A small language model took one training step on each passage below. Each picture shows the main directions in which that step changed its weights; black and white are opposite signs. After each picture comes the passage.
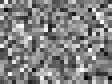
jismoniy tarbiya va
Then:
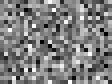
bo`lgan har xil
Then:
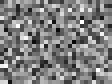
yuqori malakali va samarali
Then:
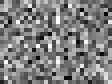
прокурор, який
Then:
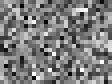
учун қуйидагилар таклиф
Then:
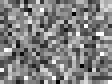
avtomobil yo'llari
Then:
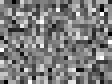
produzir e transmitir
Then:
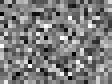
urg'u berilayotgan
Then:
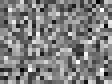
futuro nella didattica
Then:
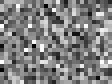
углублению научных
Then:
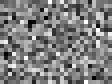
in Santos Brazil:
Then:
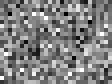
taqqoslash metodlari
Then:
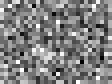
las partes (citado en
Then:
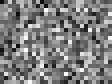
na nachal'nom etape v
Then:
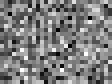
scientific and pedagogical workers of
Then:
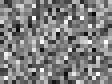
chiqa olmaydi. Har
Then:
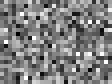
(LP) problem solutions using
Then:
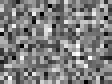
tinere -1°C;
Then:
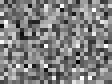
aponta para mudanças nas
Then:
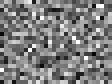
да се определи меню и да
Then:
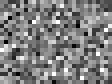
applied to food
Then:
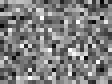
китайских ученых¹
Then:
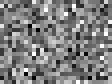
a impotência parental frente
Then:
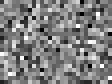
natijalari pedagogik ta'lim
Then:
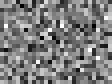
arquitetura sempre possuiu uma
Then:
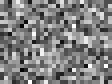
Mestre em Culturas
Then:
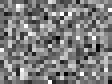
the 13th Century,
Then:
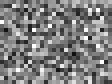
веры, они
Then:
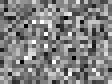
taqdir yordam qo'lini
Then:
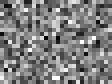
Estado Federal em razão dos
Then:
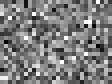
do pai deve ser compreendido
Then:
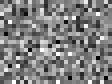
- FOUCAULT,
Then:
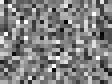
sentido la urgencia de crear
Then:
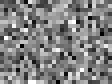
buscando a superação da
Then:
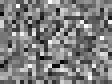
federal vinculada ao
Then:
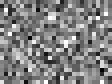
sin manipular las variables y
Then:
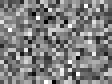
зумовило переформатування як
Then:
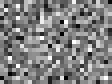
П. Чехова, а
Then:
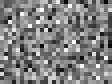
strategies, cognitive
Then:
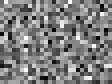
qiyosiy tahlili, hamda ularning
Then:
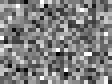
qilish ko'nikmalarini rivojlantirishda
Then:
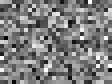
все силы и возможности для
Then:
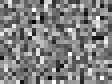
people. In Islamic
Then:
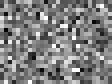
і VII класів були
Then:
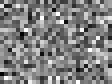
Saxobaxon R.
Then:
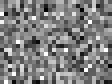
past/ now PROG/
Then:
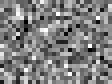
terserang penyakit
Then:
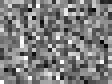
qayta uni soʻzlab,
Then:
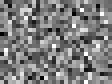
tahlil qilish va ularni hal etish uchun
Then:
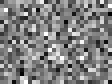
пчеловодства и
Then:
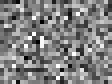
natijalari ko'chmas mulk
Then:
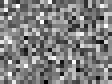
rend compte en 1833 de
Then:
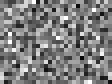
auf intellektuelle greifbar
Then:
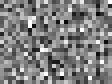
tushirish mumkin. Agar
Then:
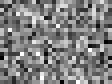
os edifícios. Em
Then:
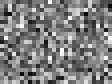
ongoing scientific research of a
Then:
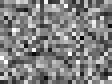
shaxs uchun ahamiyatli jihatlari haqida
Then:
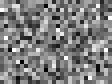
этическим стандартам.
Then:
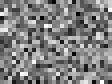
64 Paragraphe II :
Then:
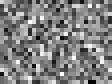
Também não encontramos
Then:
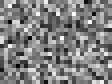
Melikov Otabek
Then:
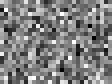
solib, adolatni
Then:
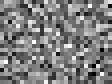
TARBIYALASH VA
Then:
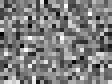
vazifasi turibdi. Bu
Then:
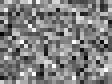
очень близки
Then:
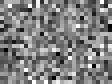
capacidade e a oportunidade de
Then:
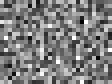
apariencia física.
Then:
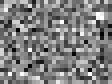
условиях Голодной
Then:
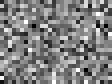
risolasida «Siz
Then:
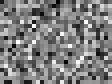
Abril/29 Maio/
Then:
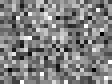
ko'rsatkich 60.0
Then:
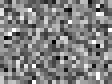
la crise de Covid19 et
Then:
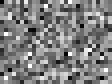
kundalik hayotida zarur
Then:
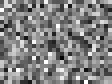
palabras de Manuel
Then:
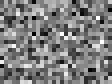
Каждое заявление
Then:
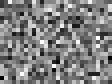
frazeologik birliklar
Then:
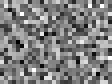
opèrent dans un contexte
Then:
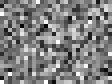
hajmning 27 foizini
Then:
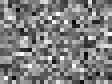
вектором удельного
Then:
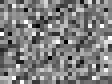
lugar na razón práctica; sen
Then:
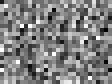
relacionadas ao desejo de
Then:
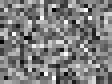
синкретичны. Так, по
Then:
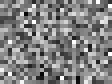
blok zinciri ve teknolojileri
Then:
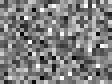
augmentation significative du volume
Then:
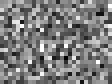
його пошкодження. У
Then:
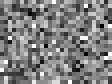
as identificações das amostras
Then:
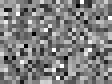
Tahapan keempat
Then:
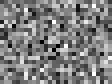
yönüyle Cumhuriyet
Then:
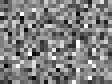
werkzaamheden van de
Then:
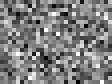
Secretarias foram edificadas em
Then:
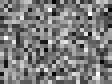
op een witte school.
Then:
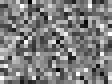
Gestão de vulnerabilidades
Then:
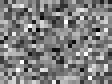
кўрини бериб
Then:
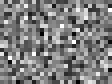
of the country. The
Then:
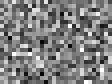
colaboradores*. Dicho
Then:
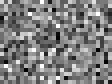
de las conductas de apego,
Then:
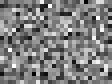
sürmesini mümkün
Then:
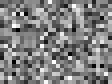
esa o'sish sezilarli
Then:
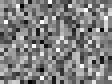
naskah dengan memindahkan
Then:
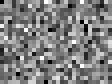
études faites sur la
